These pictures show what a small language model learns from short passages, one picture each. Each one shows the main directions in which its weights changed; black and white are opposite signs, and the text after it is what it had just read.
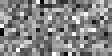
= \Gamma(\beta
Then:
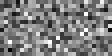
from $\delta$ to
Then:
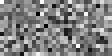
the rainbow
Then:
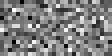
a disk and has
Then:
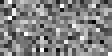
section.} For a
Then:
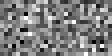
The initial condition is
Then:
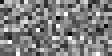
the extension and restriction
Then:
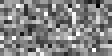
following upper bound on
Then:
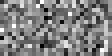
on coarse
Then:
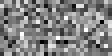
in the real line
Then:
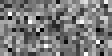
compact type whose
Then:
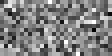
linear constrained
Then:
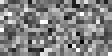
is projective (it
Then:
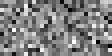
true because the
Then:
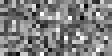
his book
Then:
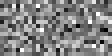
segment of a
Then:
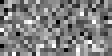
For $f$ and
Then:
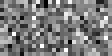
Math. 1
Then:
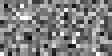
one gets:
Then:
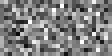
(depending on
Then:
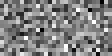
$$ the form $\lan
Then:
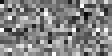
each edge.
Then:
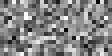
\quad Let us define
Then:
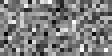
the 2-category
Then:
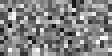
by ${\bf \gamma
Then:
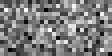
relation with the
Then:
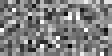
V \subset U$
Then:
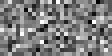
the kinematic
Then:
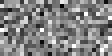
the image of
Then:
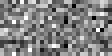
\] for all
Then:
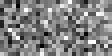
Dominator has
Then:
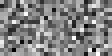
of observations is
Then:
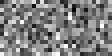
\rightarrow \Gamma
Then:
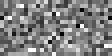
We will prove that in
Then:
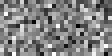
that $K_a
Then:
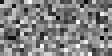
algebraic threeform
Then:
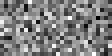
the DNS,
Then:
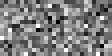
that their estimate may
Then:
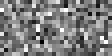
the dissipation
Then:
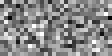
we understand
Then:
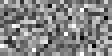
that have a common
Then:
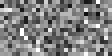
the distance between
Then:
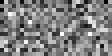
number of simplices
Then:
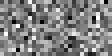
Y$ est
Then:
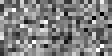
$P$ and
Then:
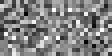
of $K$
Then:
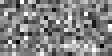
and $n$ is
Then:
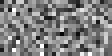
dimensioni aventi
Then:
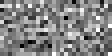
can be considered
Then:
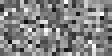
$x$ and
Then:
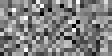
the symmetric algebra
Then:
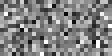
that $u\in
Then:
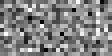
cheap graphing for
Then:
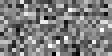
be solved exactly
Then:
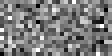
n}$. Take
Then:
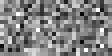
= 0$ since
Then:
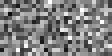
for a general subspace
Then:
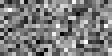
the Cuntz
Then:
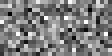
index is independent
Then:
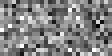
subgraphs; see
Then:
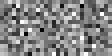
using an integral equation,
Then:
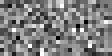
between solving the
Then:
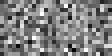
\rightarrow 0$, we
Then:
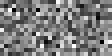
Markov boundary
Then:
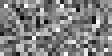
a maxima.}
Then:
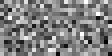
section, we find a
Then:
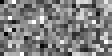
paragroup if and
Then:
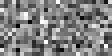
test for uniformity
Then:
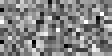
Our results in the
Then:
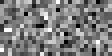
volume based at
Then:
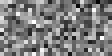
less than one
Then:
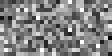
violation measure
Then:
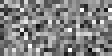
the observation that
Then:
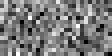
\ben \item
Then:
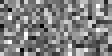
this manner, each
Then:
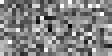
systems in support
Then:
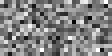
class of nonlinear
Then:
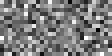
In view of
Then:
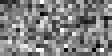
The distortion at
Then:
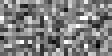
usual variation
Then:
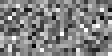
will recall some
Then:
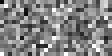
of generators and
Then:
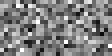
is in inverse matrix
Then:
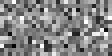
DOE. The
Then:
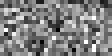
a version of matrix
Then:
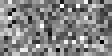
with an ample
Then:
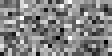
graph $F$ or
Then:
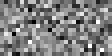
is that the function
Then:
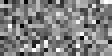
bi-zero set
